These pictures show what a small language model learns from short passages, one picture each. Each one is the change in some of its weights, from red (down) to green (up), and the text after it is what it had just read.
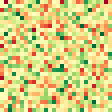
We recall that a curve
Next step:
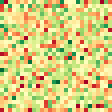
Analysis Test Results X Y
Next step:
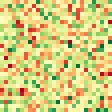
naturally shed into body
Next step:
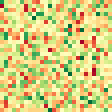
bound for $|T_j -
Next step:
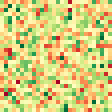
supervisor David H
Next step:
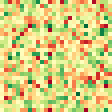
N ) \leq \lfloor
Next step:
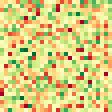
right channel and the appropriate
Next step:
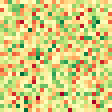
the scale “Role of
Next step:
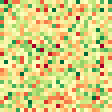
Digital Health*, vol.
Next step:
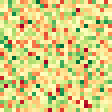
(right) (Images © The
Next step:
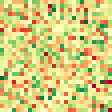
they have same characteristics of geological
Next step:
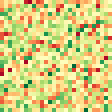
lamb. Man himself is
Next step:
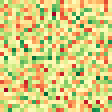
of posterior information. From
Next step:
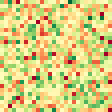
amplicon size of 237
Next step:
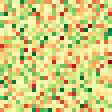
\altP(\psi)$ and the
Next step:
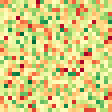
eight passages from the novel
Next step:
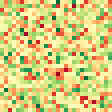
$\Omega$ as showed by V.
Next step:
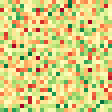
model by proposed method (green)}
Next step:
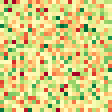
Based on this results it was concluded
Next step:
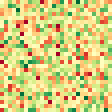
and rapid transitions between
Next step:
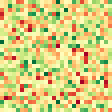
project team management, and
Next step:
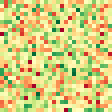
appendices. 2 Pricing
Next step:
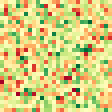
and consider a subgroup $H \subseteq
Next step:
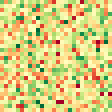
this approach as \textit{Weighted
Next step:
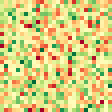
stage reorganises a
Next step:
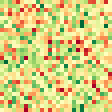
24 days after the first one
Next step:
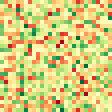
$R$ that $\Delta \subset (R
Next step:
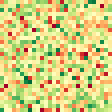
The media used were mixtures
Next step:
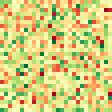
of part $(i)$ follows from formula
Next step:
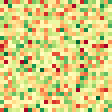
Current Transactions relation.
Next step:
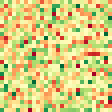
of a high-fidelity
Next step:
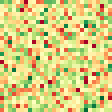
\;.$$ \endit By a theorem
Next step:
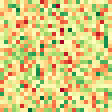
and $\gamma_j^*$ can be
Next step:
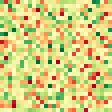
Rockets*, Vol. 37,
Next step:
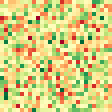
feel uncomfortable, but the
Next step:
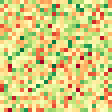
of the possibility of AMD
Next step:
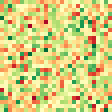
Group of the Bioengineering
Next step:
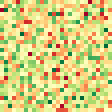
heated up to 50° on a
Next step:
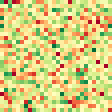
MHz SNS ADC is
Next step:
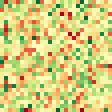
accordance with the hierarchy
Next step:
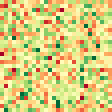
theorem. See, e.g.,
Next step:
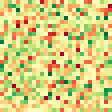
and available in various
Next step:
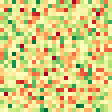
Office decided to incrementally
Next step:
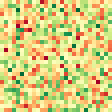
and a list of reference
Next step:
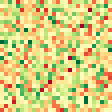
treated with 3 drops of
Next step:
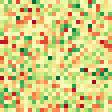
significantly faster in Group RC
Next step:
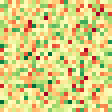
\end{equation} Select
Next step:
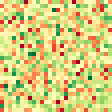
Notice that identifying the points on zero
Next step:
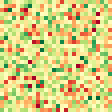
$$ where $f_0$ is the
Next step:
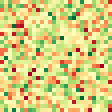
purpose is to formulate approaches
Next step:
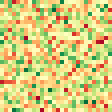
under UV lamp at 365
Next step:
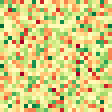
*Medicago sativa*
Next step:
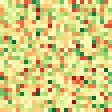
not point to first vertex of $
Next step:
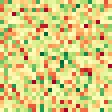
curves} \ The smooth part
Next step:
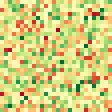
the threshold of serum
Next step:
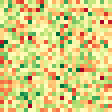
[8-10]. According to
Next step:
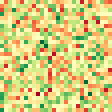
graphs. GED defines the similarity
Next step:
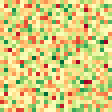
to the average consumers that may
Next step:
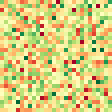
$\overline{B} \cup S$ is
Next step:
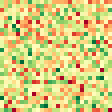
family as before. Suppose
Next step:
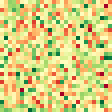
the proposed methods, as well as between
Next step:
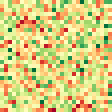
one. These parameters are
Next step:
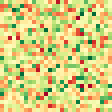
provide a probabilistic interpretation
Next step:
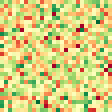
of minimum wage laws across
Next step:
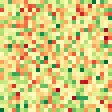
strain tensors respectively, and
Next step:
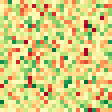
\end{equation} we try all
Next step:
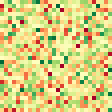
oryzae usually
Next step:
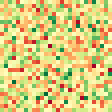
torus with a given tropicalization
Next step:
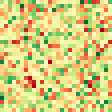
main tactics for efficient crime
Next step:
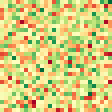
proteins or membrane
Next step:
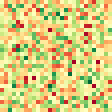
nodes. Importantly,
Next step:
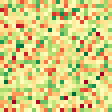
a weight structure on $\cu/\du$
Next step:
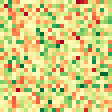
4-1). Each plexus
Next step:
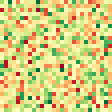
cost of simplifying the
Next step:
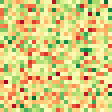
employees well so that the
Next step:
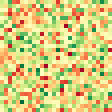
2), 1.5 mL of completed
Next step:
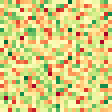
phenomenon which may be
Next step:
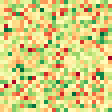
is nonnegative, then \be \m
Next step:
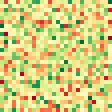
It shall be assumed that the given data
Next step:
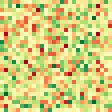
exports by 22, 1%.
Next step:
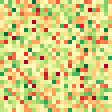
used for studying non-negative
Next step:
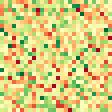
requirement arrived in the development
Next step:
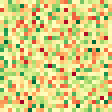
the problem involves simulation of random processes
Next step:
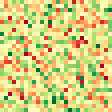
boiled in water bath at
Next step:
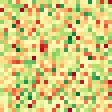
diversity in population of the
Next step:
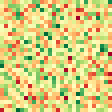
is consistent with serious
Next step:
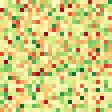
dull sensation felt;
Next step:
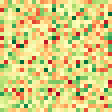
imperative of freedom and
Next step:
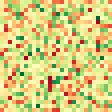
is quite high. However, in the
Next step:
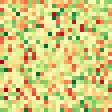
$u(x)$ and escape
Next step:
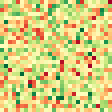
with the existing health system, need for and
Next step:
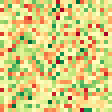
increasing capacity in the
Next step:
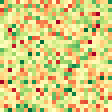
Limits and filters
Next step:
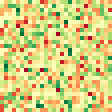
and restoring *Qi*
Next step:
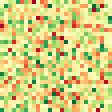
false solutions, and we will see
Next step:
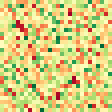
necessary to use individual
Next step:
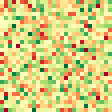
formulation was more computationally efficient
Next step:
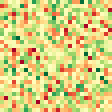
there exists $t\in\left(
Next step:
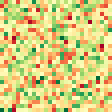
meet these educational needs,
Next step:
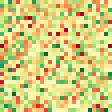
high-quality content? A
